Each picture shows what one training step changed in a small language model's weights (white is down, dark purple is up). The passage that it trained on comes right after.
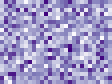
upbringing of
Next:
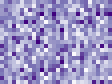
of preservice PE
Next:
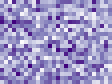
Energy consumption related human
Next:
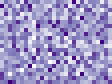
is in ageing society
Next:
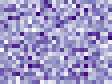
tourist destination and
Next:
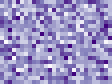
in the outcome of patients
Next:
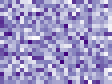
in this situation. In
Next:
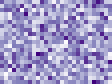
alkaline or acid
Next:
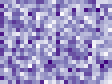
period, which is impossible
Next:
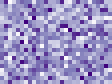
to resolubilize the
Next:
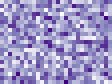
needs of the digital economy.
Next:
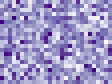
is a member of the
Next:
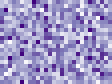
to formal employees under
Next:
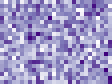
cooled SMR at
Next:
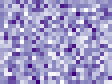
unit operation manual.
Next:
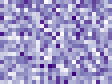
understand preferences and challenges
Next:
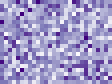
this, other symptom
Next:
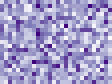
deformation without any temporal
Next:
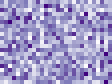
the inverse DWT
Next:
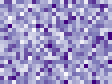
the diverse production systems in
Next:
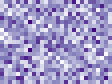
an important production part of each
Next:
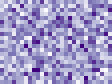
of technologies is aimed at
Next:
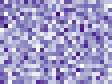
as Mine I, indicate
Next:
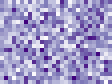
inverse kinematic
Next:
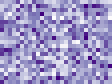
and impacted sales growth by
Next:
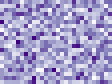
The existing technological practice
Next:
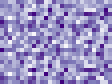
development. The availability of
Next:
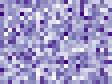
then what is more distant,
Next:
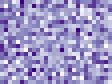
dinner, a student
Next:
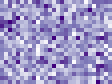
the corporate sector and
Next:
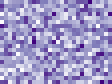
Peace” The main aim
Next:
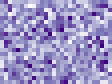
of the Soviet
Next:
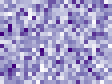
materials such as textbook
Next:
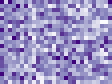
NEH Hospital.
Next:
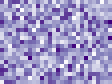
and n_2 . The total
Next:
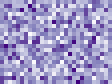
term of outage performance.
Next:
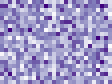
references served the same
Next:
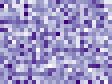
competency name, a
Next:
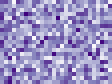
(2012), the technology to
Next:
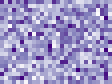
In table no 3.
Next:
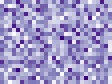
identified also another man
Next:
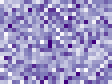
40% of females
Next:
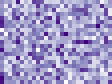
in terms of different variables. For
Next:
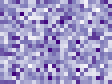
then rapidly and in
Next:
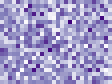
detailed analysis of large and
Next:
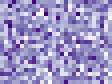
preceding the interview.
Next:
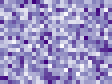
placenta plays a
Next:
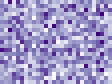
"Can you play
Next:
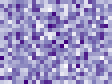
to transfer fabrics
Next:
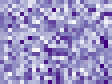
of the central nervous
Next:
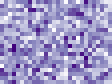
speed of light,
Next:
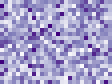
Sciences, Makerere
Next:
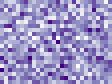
collectively represent
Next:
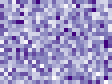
order to keep an
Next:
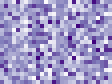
noted in Fig. 2
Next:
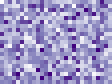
first urination in the
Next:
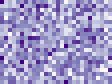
card was developed to evaluate
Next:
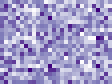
excellent results.
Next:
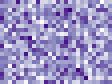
(PP) A group
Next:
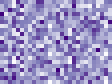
process was followed for the
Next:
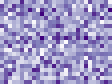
norovirus and
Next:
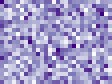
and Building Tax
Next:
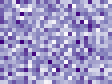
which has to be then included
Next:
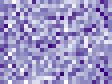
Andhra University.
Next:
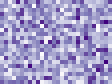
affect economic growth positively
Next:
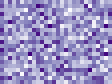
your business model. Here
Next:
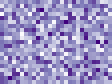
the dielectric under the
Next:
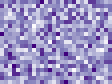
a breach of a
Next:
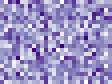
invest little in
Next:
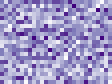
As A Political
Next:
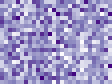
in adults from the general
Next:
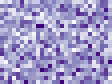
ordinal data as it
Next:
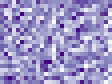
same as the results that should
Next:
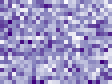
the final prediction results.
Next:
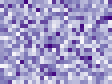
manufacturing example and
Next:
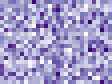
(DSTU GOST
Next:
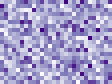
It is well known that
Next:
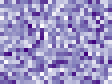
of seismic actions as
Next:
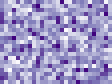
across both groups. Mean
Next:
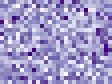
grassroot service
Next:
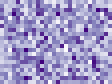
height in inches}
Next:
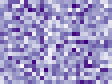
her true form.
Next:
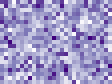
were removed from their
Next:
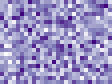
of the most difficult to
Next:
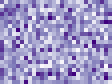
time in msec,
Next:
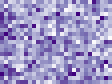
presented, in the second part,
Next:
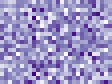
Fourier transform,”
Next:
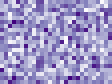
production rate of *T.
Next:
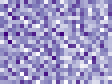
at FSI Fig.
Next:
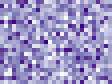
generation banks is
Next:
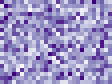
with the DMA.
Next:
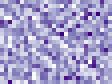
triggers student
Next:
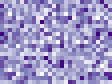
individual's general belief
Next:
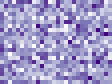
tissue engineering,
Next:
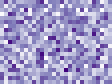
repetitive tasks,
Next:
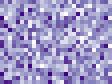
new to most people and medical
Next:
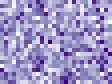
made up of the 500
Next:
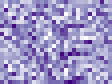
of decentralization.
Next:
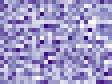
Edo State Post
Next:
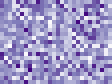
determine how the said
